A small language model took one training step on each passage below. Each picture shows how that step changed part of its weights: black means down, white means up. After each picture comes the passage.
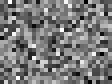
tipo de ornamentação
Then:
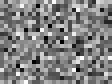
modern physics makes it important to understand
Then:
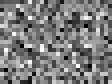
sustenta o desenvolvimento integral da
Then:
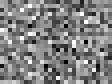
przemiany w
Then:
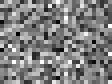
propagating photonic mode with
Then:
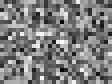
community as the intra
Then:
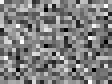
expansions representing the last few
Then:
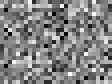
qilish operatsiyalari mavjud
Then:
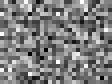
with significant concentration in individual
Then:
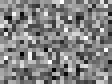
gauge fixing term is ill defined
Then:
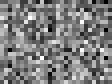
Sa kaugnayan sa
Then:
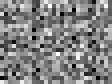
step would be to include the back
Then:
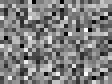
vaziyatni tahlil qilish uchun
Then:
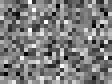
kurashda xalqaro
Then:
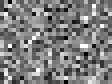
58. Ruziyev
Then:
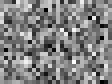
by means of their equations of motion
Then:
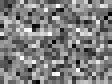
classificada como descritiva
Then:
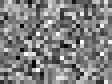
\partial_{\mu} \phi
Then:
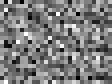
the present study, we argue
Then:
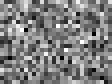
$q(t)$, and the
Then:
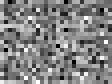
anastomoses between the
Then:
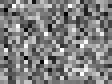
atividades para que possamos ter
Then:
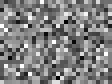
sicer občutno
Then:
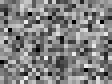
entanglement witness based on the
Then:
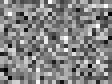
метою відповідності
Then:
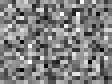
for most points. For the convergence
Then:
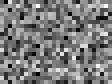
Бу эса боланинг
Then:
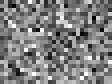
şeftali desenli
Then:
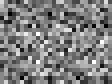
Energy Coefficients: A
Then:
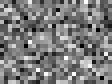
an arcade-like structure,
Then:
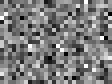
xizmatlar - bu moddiy
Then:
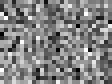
a residual bias. In this
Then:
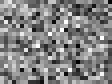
signal is then fed into a
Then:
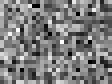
the CPA, in which one
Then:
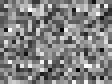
be directly compared to future ALMA
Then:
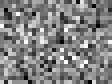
which can be superpositions of
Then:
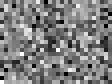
output page, such as
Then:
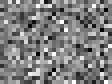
gráfico de Ballou
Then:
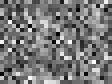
erst mal Respekt,
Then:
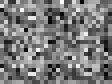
em parceria com as
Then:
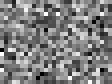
and the search for optimal options
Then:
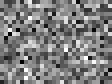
metodologik yondashuvlarda statistika
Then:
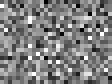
dunyoga nazar
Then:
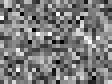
shifts $\omega_n$
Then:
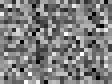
in order to explain the size
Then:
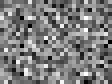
bolsa da qosımta
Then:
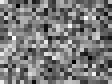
(respect carrying
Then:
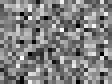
is slightly larger than expected value
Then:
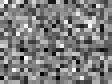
the clumpy torus
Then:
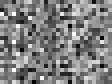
a variety of consumer
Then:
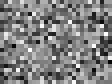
understand qualitatively why the
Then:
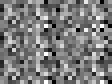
A G A A G A G
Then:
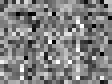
DECIGO, ALIA
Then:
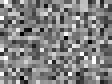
potential $V$ for real
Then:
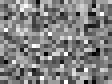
radius is that when a star is
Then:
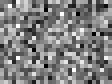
of our model and other RL
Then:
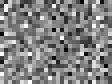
Harrow, A. W.,
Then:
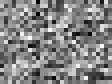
(where it is resonant with
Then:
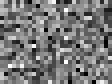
do IBGE e do
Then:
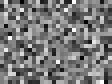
com o Plano de Ação
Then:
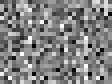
водного режиму
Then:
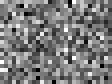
of the anti-branes;
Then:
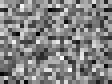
perturbation theory applicability. In
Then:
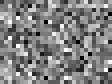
методом главных
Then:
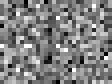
Thomas Z. Phys.,
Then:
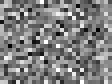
\rightarrow \infty$ is the
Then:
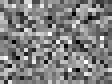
equilibrium at a temperature $T$.
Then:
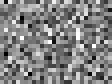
vertex. The estimates on these couplings
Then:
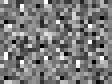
научную почву
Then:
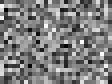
\equiv (\sigma_{\rm
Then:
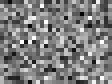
etmelerine rağmen
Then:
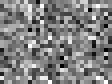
version did at least as well as
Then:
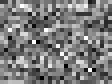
has been accepted by the
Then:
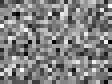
taragqiyoti. –
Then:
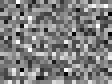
методичній розробці
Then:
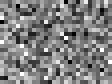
coopératives, et
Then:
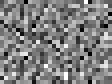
ham kun tartibidagi asosiy
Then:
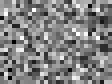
from the AGASA
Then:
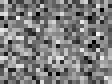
Pooled OOF
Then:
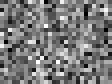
Vazn tibbiy
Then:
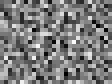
precisa também considerar a
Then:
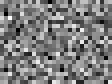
the equatorial viewing
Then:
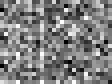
com que consequências as universidades
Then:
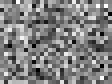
decrease in the intensity of the
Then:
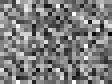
and for a somewhat a
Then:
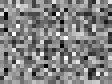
we could perform this decomposition for
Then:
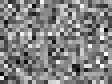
process and the firewall
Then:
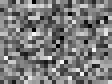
superação das estruturas
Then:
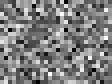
to the K = 3,4
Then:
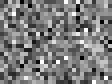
u mustahkam,
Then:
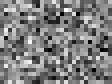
are most apparent at the
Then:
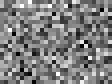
freedom of multi-photon
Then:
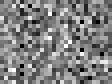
очень сложно.
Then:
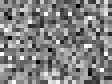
$\hbar\chi$ is the
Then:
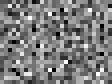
– Ko‘makchi
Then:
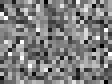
a dynamic microscopic theory. The
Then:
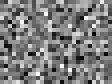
large number of vertices n.
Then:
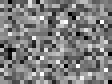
Katakana harflari
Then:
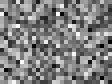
always have in mind that the
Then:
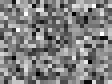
in which the hierarchical
